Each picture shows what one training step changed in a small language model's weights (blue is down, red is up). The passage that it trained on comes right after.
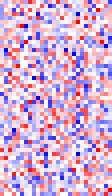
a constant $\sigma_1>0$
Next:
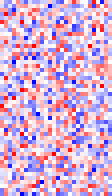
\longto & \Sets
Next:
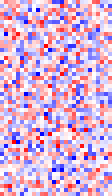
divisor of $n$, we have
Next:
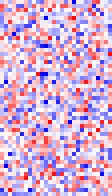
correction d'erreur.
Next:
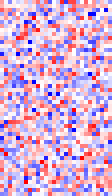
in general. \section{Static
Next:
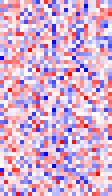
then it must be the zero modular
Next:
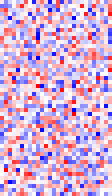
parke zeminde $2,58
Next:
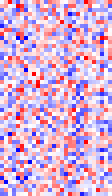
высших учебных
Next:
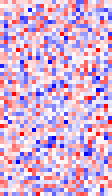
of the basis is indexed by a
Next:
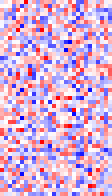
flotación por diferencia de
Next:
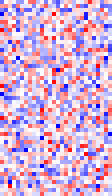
${C}^*$-algebras of row-finite
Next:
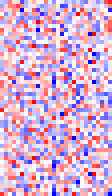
corresponding to the last two vertices of the
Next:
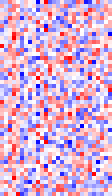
maximizing the first or second spectral
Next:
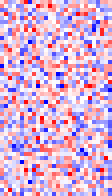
fields are handled using distinct approaches.
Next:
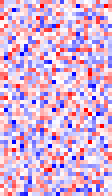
plaza? ¿Qué necesitarías
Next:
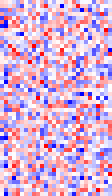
tantangan sosial yang
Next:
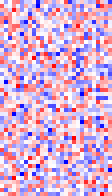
significativo para avaliar as
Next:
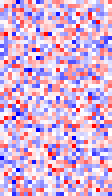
o'qituvchilar uchun
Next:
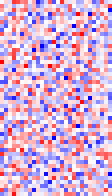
sentiment de iubire, de
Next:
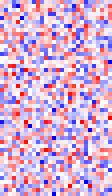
from both direct and iterative
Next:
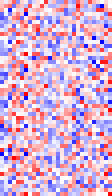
в минулому вона
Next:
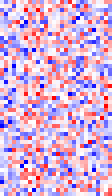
(re)arranjo da
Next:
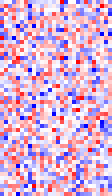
Infectious and Tropical
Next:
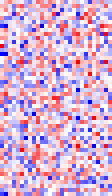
Т.; “ТошДАУ”
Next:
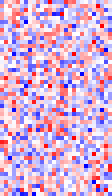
and suggestions. \end{document}
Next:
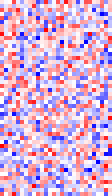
my performance at the same level,
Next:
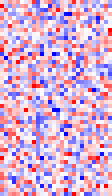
político, visto que a regra
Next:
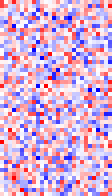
finite. We have mentioned that the
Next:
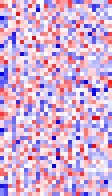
va hisob ishlari; - kurs
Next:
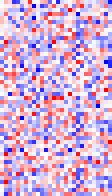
critique is grounded in an
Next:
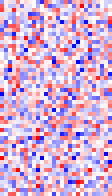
considerado o representante da lei que
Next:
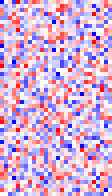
Elimination of imaginaries:}
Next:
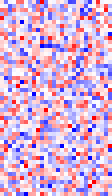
manifestam diversos signos, que
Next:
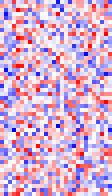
Birlashgan Millatlar
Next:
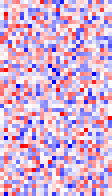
$k$ copies of
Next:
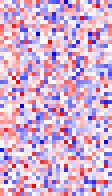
and with a preface by
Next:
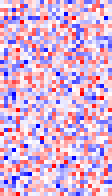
ad 1; ST Ia,
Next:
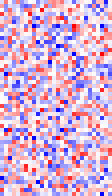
= \lambda_j v_j$
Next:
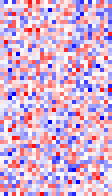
Doctrina Damasco.
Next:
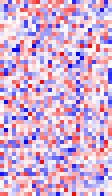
\ra H^0\left(\gamma
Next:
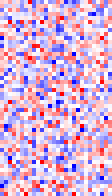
Theorem \ref{thm:surf}}
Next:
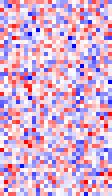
08 Imunização contra o
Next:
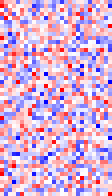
IPS dapat meningkatkan
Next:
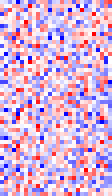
zur Emissionsreduktion im
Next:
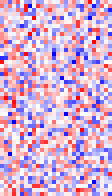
microorganisms. European
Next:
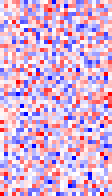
and let $\delta>0$ be such
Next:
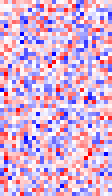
of invertible elements in $%
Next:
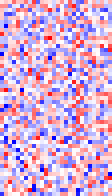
se dão de diversas formas,
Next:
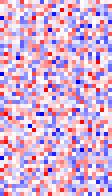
untuk bahan kemasan yang
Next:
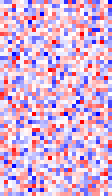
$s$-numbers. In our case
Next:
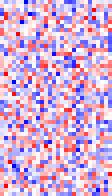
independent of $\alpha$. By assumption and without
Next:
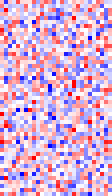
para dispositivos móveis para
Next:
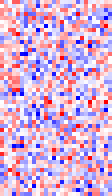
with a flat metric was already dealt with
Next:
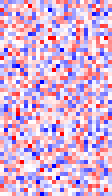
o planejamento energético do país
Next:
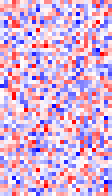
a transition from the initial spacetime to the
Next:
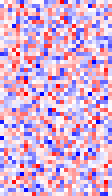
and $h_3$; further, the
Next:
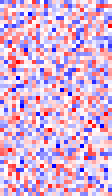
$c=1$, we have the correspondence
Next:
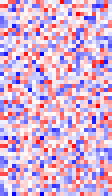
олиши керак.
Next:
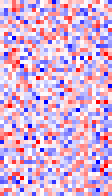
algebra relative to the Schur product with
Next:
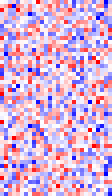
S.X. – Candidate
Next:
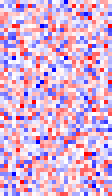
solutions to GMP and QAP.
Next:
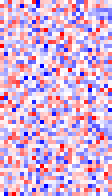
commutatif} Commen\c cons
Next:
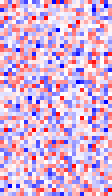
B_2$, and then to
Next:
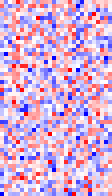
demás profesionales de la
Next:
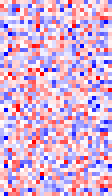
baslandı. Olar dáp
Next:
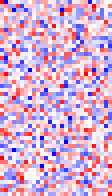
values determined by the RPM procedure at
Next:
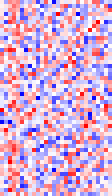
near the boundary the metric is a product
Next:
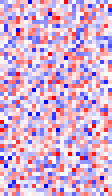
same cumulative fuel consumption as
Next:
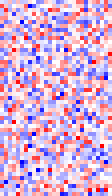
áreas específicas, como é o
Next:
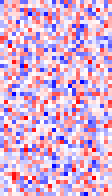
$F$ is even and the prime
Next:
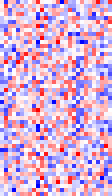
капіталу з
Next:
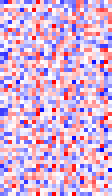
досвіду роботи в
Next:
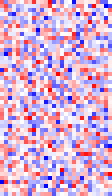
commercialization; implementation
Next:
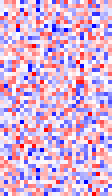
fluid is one-dimensional or
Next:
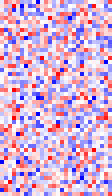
idea does not work in the steady problem
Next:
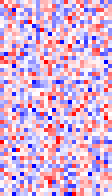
maximal parallel segment. \ The left interval on
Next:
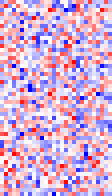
contains a path $P\subseteq
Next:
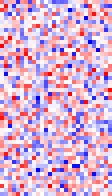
economy and eco-efficiency:
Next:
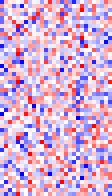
insult infeksion kasalliklar
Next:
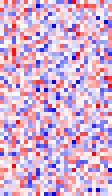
bleken te zijn met de
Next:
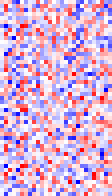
Кучли оптика бир
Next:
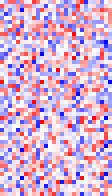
длина голосовых
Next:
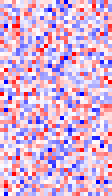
Empire's conquest of
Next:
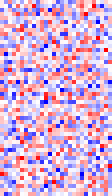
Implicit summation formulas, deriative
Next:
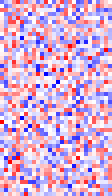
the fluctuations are in the
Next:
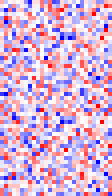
isomorphism functorial in $K\in
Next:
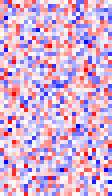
case where the diffusion in the
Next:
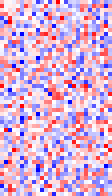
hold. Therefore, it is enough to show
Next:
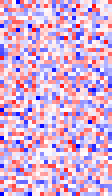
harakat funksiyalarini
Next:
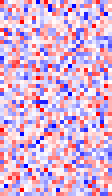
solutions to the problem (\ref{P})
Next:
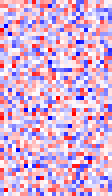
por su experiencia profesional o
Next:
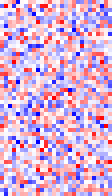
bo'lgan intilish – id,
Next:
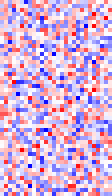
définir la religion?
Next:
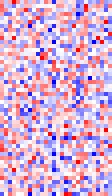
mejorar el acceso a la
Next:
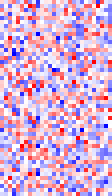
pedagogik ko‘nikmalarni
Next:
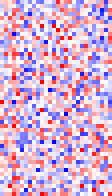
Fitness-aerobics is
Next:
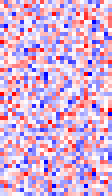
surface, $H$ a general ample
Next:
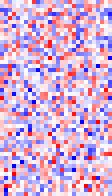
where $=_{st}$ denotes equality in
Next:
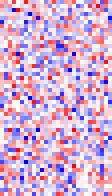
0. \eeq It means that the
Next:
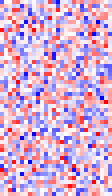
and professional traits; a necessary condition
